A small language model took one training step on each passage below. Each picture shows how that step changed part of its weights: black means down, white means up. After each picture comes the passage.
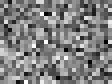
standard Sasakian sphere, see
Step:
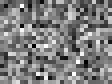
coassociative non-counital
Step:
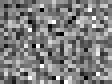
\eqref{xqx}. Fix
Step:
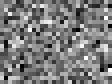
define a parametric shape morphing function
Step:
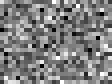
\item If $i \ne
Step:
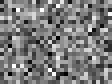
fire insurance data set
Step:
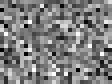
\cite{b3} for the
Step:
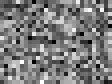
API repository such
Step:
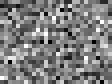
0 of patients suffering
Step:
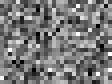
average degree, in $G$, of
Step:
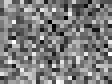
POLAR instrument
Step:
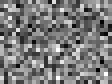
In the IDS Lab, we
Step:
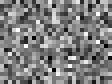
both cases, the value of $\hat
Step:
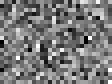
comparison for the measured data was
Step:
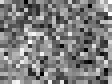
series for different time intervals $\Delta
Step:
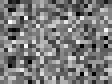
Pub., Inc.,
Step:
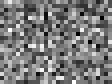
group virial mass. We also
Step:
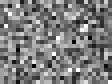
is the rightmost one. We put
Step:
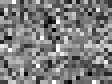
if they are syntactically
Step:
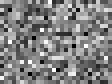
to a imperfect cancellation
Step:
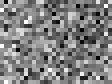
free unital $R$-module of
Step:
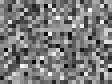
greater than $1/k$. When
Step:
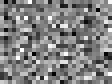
\end{equation} The branches
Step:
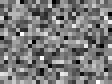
by plotting the magnetization
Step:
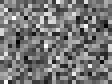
method is higher than that of the conventional
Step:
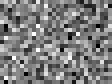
profile of smooth NP junctions
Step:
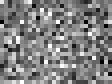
(\ref{normalform2}), as
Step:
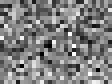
the context of density estimation under local differential
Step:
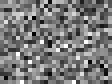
representation providing a structure sheaf. This is
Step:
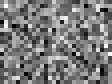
of Jones polynomials. Skein
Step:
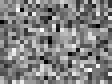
be seen as an amount of informational
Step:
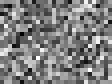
the neutron guides to the sample
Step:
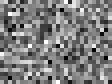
holds in many special cases:
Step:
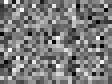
se opone, la del
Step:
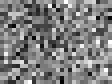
states (the ``forward'' scattering).
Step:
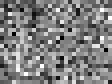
$. Alors on obtient:
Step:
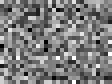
significant variation in the crossover force
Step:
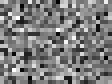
are related to each other, as indicated
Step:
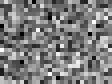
and write for some positive constant
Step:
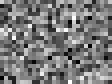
problem corresponds to a corner flow entering
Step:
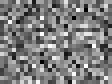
those interdependent methods, our approach guarantees
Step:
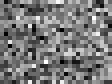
$ while \begin{align}
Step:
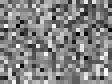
relativity or a closely related modification.
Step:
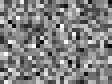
the former are classical, and the
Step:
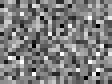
employed), otherwise the scheme is entropy
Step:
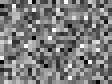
we presents the conclusions of this
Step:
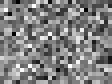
hypersurfaces, please refer to
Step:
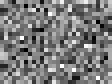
combinatorial (v.s. geometric)
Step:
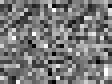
larger rate loss. The thresholds
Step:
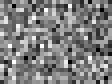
and (4.3), we finally
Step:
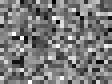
by $\sigma-\mu$ is of
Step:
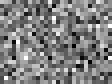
another important metric that characterizes rectification
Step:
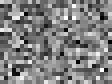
first column of each plot that
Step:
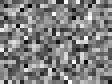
not zero, the rod will turn
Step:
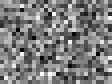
deals in $R$ such that
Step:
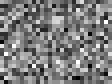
one arrives at the same conclusion
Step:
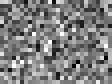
of vertices in $X$ and
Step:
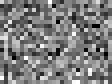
time using the language of elementwise products
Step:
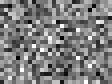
the set corresponds to the halfplane
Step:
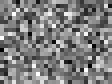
solutions and the number were established by
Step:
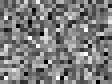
one can easily construct partitions of
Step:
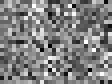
: \text{any quotient $E
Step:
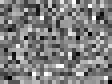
dominated by high-latitude
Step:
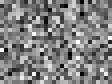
that is the completing of
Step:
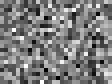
between ${\cal I}^+$ and
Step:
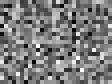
the road network, using the algorithm
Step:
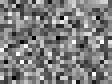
Then by following the approach of Lemma
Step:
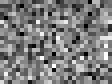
A$ is ED in
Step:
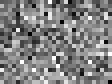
Debye temperature. Values
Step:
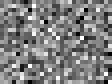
maps. \end{remark*} To
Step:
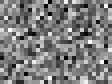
-- stars: neutron -- stars:
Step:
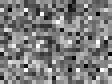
curve and yields the Hall coefficient
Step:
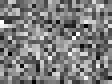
min}_{\mathbf{x} \in
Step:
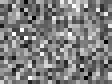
defined by $Z^2 =
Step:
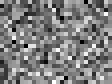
low reliable workers. This task
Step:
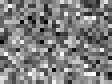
or black phosphorous
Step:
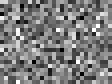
are thus given by the potential. We
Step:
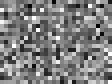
modify Example 1 such that the mean
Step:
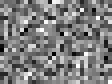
affine semigroup ring $\mcr =
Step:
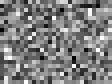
introduced multi-scales by
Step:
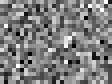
only two terms, one proportional to
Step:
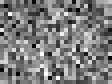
$n\geq 1$. Assume that
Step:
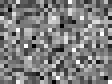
202. This indicates a
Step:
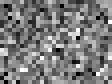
$h$, described by the following
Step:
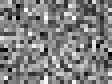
so that $\int_M
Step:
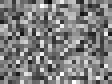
occupy the interstitial sites
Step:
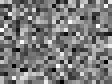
case of the Calabi-Yau
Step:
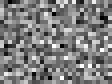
equipped with an energy-dispersive
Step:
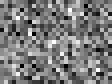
wire diameter decreases below the Fermi
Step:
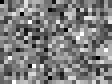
pro-$p$ groups, abstract
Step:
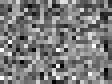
cluster abundances and weak lensing
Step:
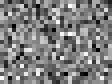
any $y\in Y$, and
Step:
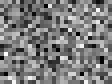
than non-Facebook
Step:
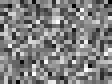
the space into the sets $\mathcal
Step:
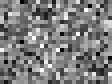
by a theorem of Tate, which
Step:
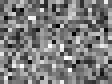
an impinging wave with
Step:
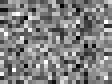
\rangle + aq\langle {}
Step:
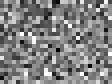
as a frequency standard, its coherent excitation
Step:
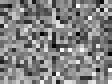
the inertial range of scales it
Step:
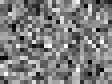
constant $C$ hides
